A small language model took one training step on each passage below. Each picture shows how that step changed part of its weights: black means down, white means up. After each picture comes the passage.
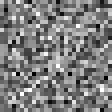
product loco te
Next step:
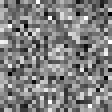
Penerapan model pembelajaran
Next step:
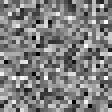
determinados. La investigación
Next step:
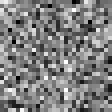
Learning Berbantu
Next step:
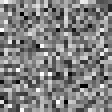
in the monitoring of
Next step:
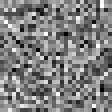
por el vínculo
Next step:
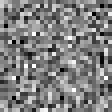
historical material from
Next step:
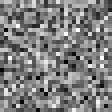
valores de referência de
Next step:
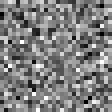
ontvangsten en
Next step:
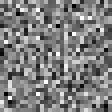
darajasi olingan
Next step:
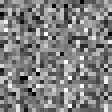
e a contribuição da
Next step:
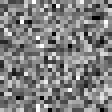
ijrochilik borgan
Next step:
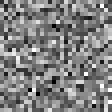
Ее труды
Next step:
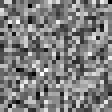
emas, balki roman
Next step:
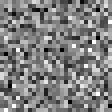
Have Information That
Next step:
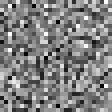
хотя еще
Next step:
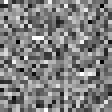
dispensan los
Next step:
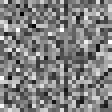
литературы: 1.
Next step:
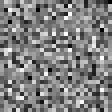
în viziunea
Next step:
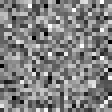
paxta tolasining
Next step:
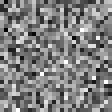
forma, a mostra
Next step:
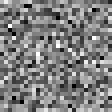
circular na sala
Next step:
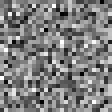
commit to quality education
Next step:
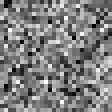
resume la actual situación
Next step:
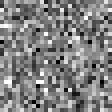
в головном
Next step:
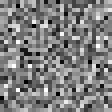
сфере обеспечения
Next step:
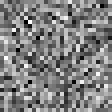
bagi setiap
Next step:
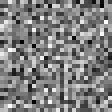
yang terpencil
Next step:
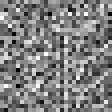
et peuvent être
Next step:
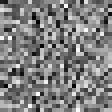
compatibilidade com
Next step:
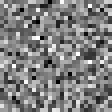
produk yaitu penelitian
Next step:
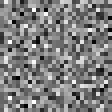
tomondan, ishlab chiqarish
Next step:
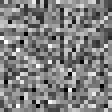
таким образом
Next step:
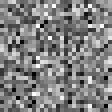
its relation to
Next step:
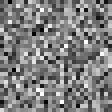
Unvon kabi
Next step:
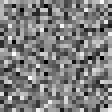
abertura dessas
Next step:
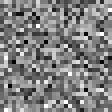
(EDI), se
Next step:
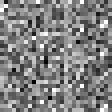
terhadap kualitas
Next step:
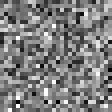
a minimização de
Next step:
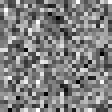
uchun keldim. Sen
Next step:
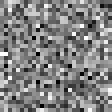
wives and
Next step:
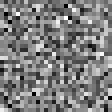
a disseminação
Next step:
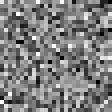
of 372 studies
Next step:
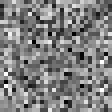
o'zbek tilida
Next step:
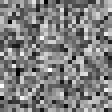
практически во всех
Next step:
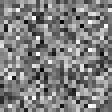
hisoblanadi. ²
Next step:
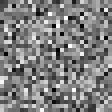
. Resurse
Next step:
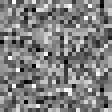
de componentes presentes
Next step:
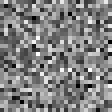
paga lo que el
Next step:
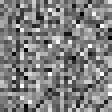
düşüş olduğunu
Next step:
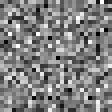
amallar mavjud.
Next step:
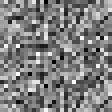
пропозиція щодо
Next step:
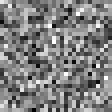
Ambientale del
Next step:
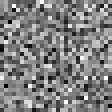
Queremos saber
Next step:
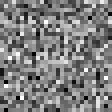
conjunto de três
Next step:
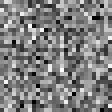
yang bertujuan
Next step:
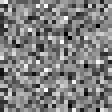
integrieren kann oder
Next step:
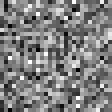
la norme de
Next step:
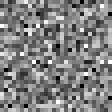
– виклики
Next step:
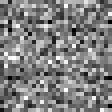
los “otros”
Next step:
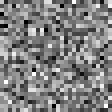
у жамият
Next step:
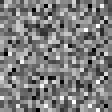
Indicadores básicos
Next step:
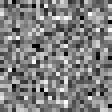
impending entry
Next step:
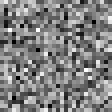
manifiesta de forma
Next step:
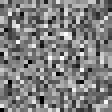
los sujetos eran
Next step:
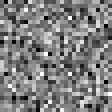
de publicação:
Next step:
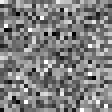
ma‘nosi uning
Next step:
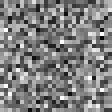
показатели качества
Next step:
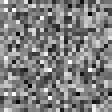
современного состояния
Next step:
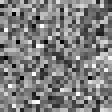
alles kann? Das
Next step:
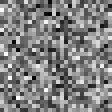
20 September
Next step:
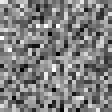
virtuale del
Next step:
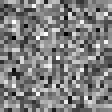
global como en el que
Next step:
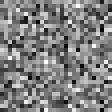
antes de se chegar
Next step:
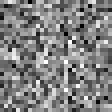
importante en el contenido
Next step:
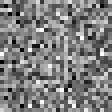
banda adequada ao
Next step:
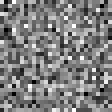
bulut texnologiya,
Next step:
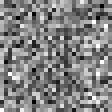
eng yangi tarixi*.
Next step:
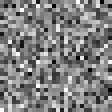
las correspondientes
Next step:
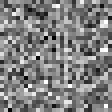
topgan kichik
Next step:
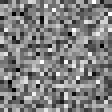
et pistes de
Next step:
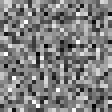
Les tropes sont
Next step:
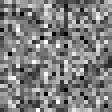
de la tecnología y
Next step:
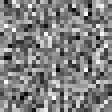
del personal asistencial
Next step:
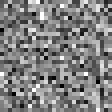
CLT metodidan
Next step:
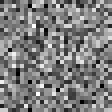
хворих з
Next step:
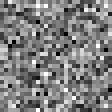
final de la función
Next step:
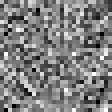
yangi davr boshlangan.
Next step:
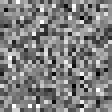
preciso hacerlo porque
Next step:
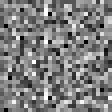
important rezultat este
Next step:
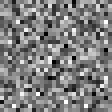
of Separation",
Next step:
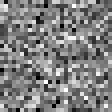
de Qualidade do
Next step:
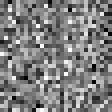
des Verbleibs
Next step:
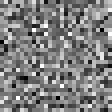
новых средств
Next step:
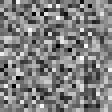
– образовательная.
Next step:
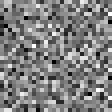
Rus yerlarining
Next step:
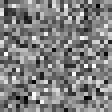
Information Literacy:
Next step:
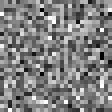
Turizm sektorida
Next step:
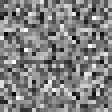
ou seja, obter
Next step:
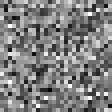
работе изучается
